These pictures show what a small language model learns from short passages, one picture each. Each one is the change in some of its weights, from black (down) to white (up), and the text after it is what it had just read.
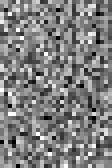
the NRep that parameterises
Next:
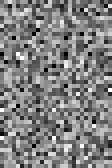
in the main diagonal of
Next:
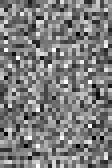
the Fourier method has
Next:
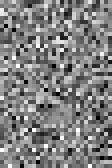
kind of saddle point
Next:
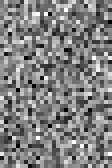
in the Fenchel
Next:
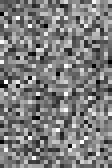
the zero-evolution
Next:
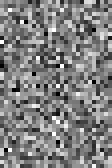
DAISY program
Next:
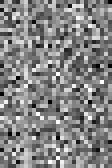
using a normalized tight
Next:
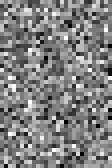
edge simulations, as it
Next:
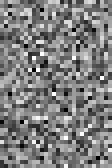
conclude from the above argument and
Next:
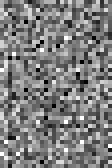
The component-tree formulation
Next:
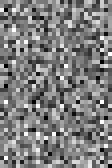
$S$ to be the
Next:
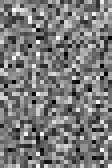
$\alpha$, and again we
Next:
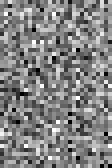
possibility of reconstructing
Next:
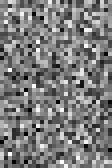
steps 2 and 3. The
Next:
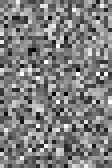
2, which form a subspace of
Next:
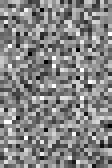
number of ones appearing as
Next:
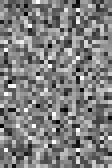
also thank the referee for
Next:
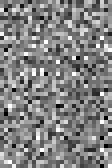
$t$ changing,
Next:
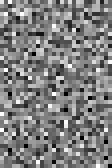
function, the above inequality is satisfied
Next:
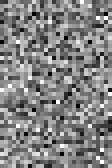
denote the (edge) complement
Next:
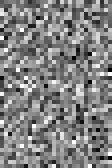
the problem of optimal design of
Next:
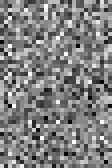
lines. Our example has
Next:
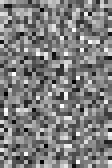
following is our main result:
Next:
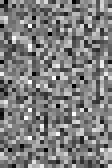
$\MSX$ and
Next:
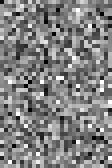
\ee Similarly, by
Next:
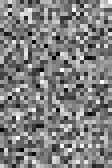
empty for quasiconvex
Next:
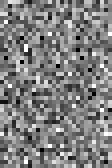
that $a_j$
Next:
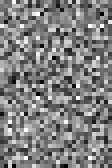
to be 3-colorable, then
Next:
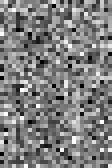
\right)} \approx
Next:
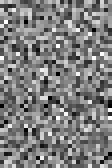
Lemma \ref{lem1}.
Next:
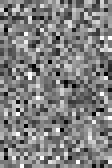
$R$-module $\Omega
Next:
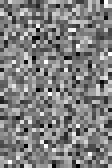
we recall some facts obtained in
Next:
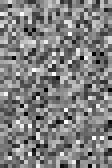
identification the resulting
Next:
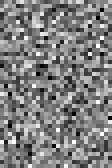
and part (b) of the
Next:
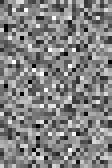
and a ring morphism
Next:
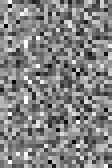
expansions diverge in
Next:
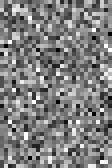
$\Gamma $ complying with these
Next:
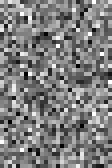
hold: \begin{itemize}
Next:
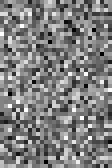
different in the three regimes
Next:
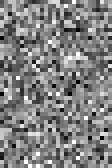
tournament having a
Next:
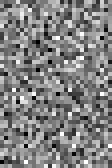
monotonicity. This point
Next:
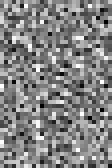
$\lfloor mp
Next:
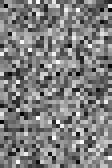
maximum a posterior
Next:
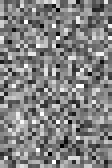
order to tackle resonant
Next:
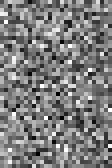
that reverse the orientation:
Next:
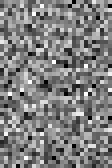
the manifold. As pointed
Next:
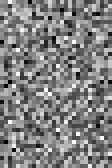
from the reduced scheme of
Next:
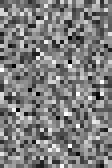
the first Mok characteristic
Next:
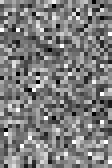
for every } n \in \mathbb
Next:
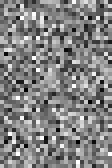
in branching random
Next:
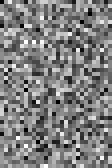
is nothing to show.
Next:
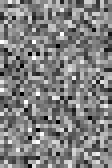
maps $e_a$. Then
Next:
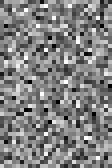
and suction boundaries
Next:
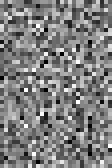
it is not possible to assume
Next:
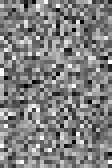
through iterations while
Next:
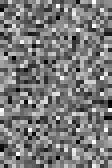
we have \begin{equation}
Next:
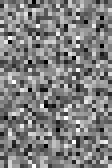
Consequently, letting
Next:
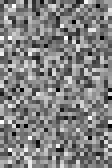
espaces projectifs
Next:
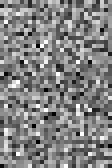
will focus on the method that
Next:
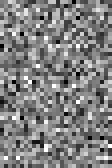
to a class of expansive
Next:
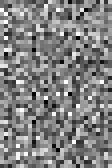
detected. Secondly,
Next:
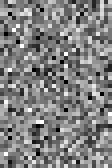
consists of the solution vector at
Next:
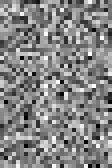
può essere
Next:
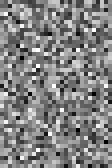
large effect that storage
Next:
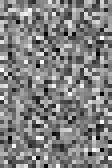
vector solution sequence generated by the
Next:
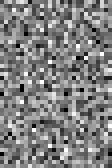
of the eigenvalues of
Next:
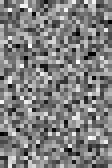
Haken manifolds,
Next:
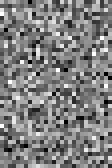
by $w$ and integrating
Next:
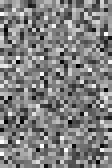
boundary $f'$ is obtained by
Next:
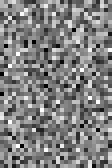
fine mesh with $3
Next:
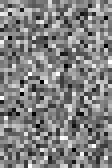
symmetric and position-dependent
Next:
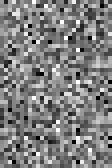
be rewritten as
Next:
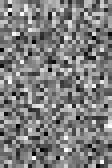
construct a non-asymptotic
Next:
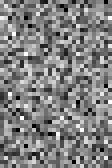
such as transitivity and
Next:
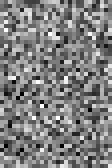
some random $b^*$ such that
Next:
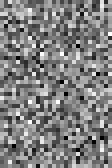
well-known consequence
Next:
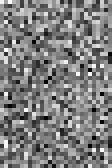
exists $\alpha\in {\bf
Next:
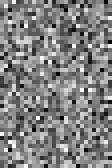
same as in the growth
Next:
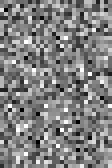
$3$-strong coloring
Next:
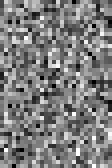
of STS estimates for
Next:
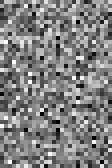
transport distance, and
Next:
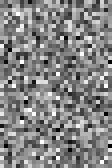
groups (all are isomorphic to the
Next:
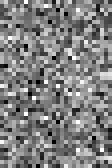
M, S \rangle \cong
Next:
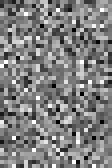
in the dual Thurston
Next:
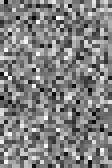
on $\mathbf{P}$ by the
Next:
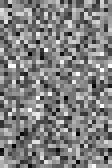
generalized Riemann derivative
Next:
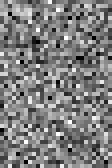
basis, a 0-1 integer
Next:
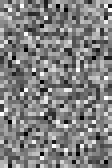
The above definitions consider points
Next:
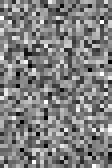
$$ \epz\colon
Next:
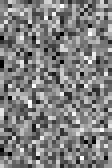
quantities $\theta
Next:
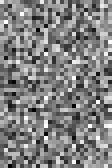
intersects the divisor
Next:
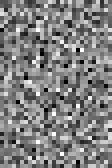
the third term above can be
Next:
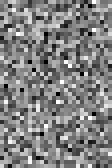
with mean value $a$ and
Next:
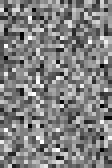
$d$ whose degree does not
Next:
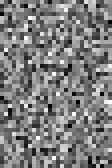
of Eisenstein
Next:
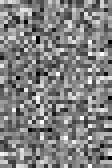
properties of the subsampled
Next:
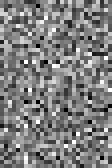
this paper are assumed to be
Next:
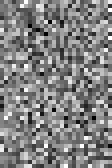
of the uncontrolled
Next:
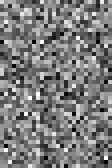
interior domain away from
